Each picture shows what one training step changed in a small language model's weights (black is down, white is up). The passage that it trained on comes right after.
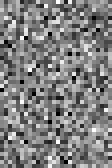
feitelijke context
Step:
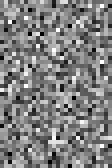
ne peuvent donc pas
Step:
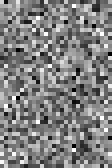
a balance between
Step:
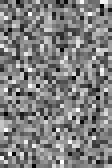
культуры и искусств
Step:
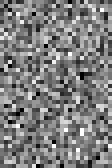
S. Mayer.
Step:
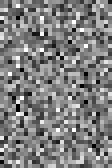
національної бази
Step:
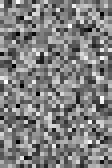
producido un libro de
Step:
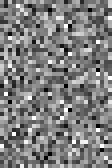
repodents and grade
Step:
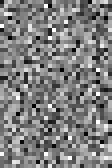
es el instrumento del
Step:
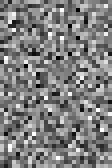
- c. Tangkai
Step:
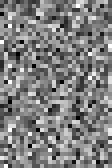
tarkibidagi tuzlarni
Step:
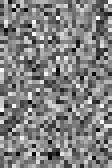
von gestern. Die Natur
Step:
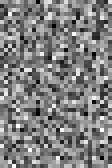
a cada medio analizado
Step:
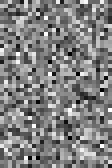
una mayor comprensión sobre
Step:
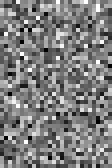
et de vulgariser
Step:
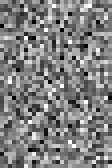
Растительный мир
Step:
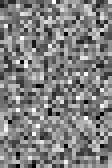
las personas con conocimiento
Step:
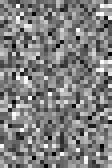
ta’minlash uchun insonlar
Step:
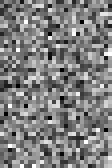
qilingandan keyin
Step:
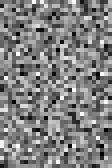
ilk marotaba
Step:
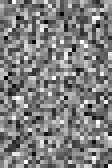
doblegara su
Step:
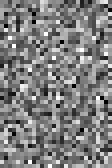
moddalarni o'z
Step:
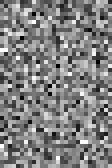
En esta investigación se analizó
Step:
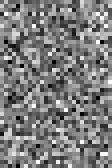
- Pamungkas,
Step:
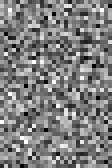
e. Membentuk
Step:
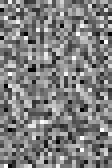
– degan fikrni
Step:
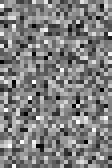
bumi sudah menjadi
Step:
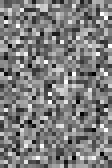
un pie unido a la
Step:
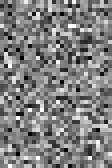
e com um olhar sensível
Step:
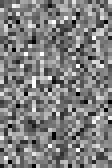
à ce que la première
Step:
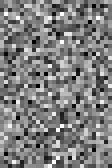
qasd qilish haqida
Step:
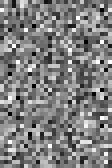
de la enseñanza
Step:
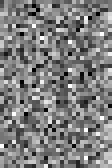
Hotel School tidak
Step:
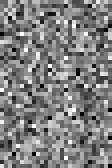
transfer of the consumer from
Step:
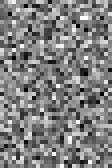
Na Tabela 2,
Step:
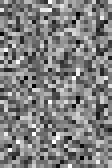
muhim omil hisoblanadi.
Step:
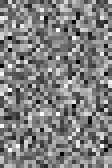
شده است
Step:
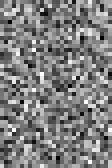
виді блокування
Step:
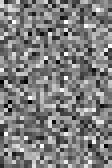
da intenção institucional,
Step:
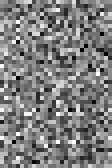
Jamolxonov H.
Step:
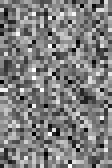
una especificidad del
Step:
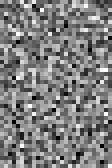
Amparo por la Universidad
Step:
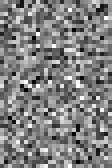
va adabiy-nazariy
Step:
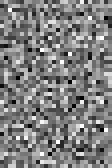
vakili bo'lib
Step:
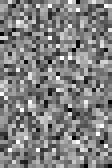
hisoblanadi. Ular ichida
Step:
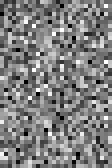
yang mahal. Dengan
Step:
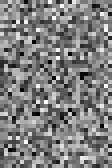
F. Surgical
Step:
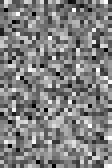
grupo controle.
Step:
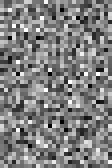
Селескович и
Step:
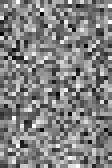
Şeyx Molla
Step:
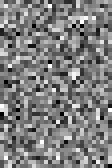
madaniy meros Nurota
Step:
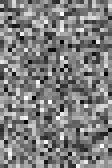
Anova de un factor y
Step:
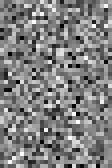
davlat mulkini boshqarish
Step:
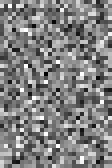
and its impact on social
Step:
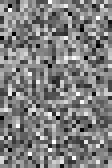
rápida, além
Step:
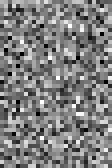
про асоціацію
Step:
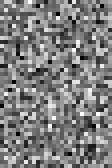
проектирование новых
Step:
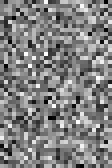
compliance with such
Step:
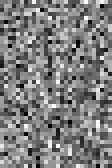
en particular el funcionamiento
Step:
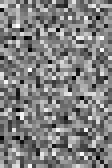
vârstă din
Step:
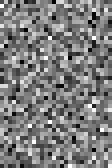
tenaga rekam
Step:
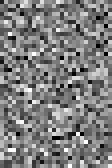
utilizaban los aportes
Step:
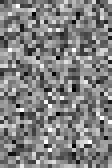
DE CONFORT
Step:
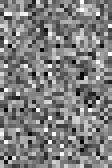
the protein bands
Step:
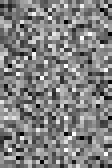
und ähnliches
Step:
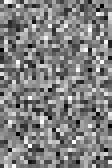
кастомизации; -
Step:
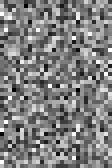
от 10 декабря
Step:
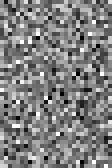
София. ¹
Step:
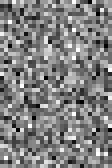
при Агентстве по
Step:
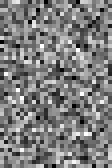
могла впоратися
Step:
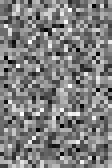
yer osti suvlarining
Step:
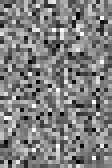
yangi maktablarni tashkil etish;
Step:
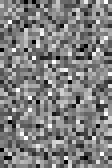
inserir nesse sistema.
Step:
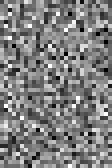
(ETE) é considerada
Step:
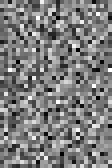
chiziq orasidagi
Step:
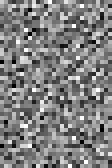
Balaǵa qarap
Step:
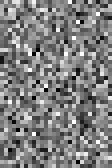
in family relations
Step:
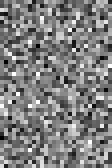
точного определения
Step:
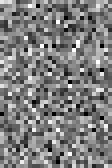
Умумий ўрта
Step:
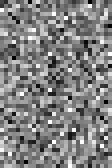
errors, since
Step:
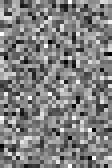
pertama masih
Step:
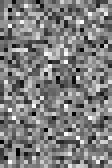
asosiy holati-tashlab
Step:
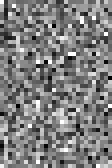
siyosat idorasi
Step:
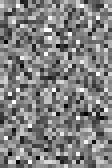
mutaxassisni –
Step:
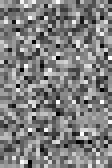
CARLSON C
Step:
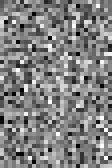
U bilan 70 ming
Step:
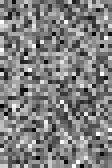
h_i. \quad
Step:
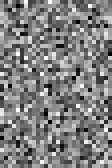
zapytać o
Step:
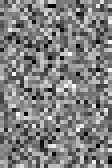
asosiy ilmiy natijalarini chop
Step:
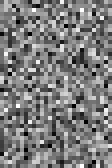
investitsiyalari) asosida
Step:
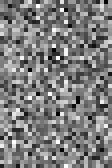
homem tem sobre a
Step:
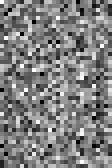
The establishment of the
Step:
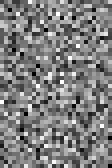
what extent the
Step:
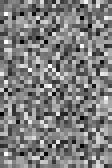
pausen, würde
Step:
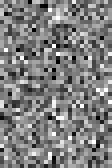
par celles-ci, dans
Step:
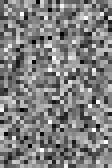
- što veće
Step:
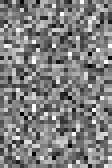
zamanagóy texnologiya
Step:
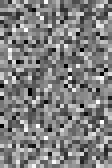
жертвами такой
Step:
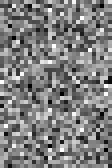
qilishlarida, bilimlarni
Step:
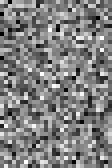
vivências pessoais e
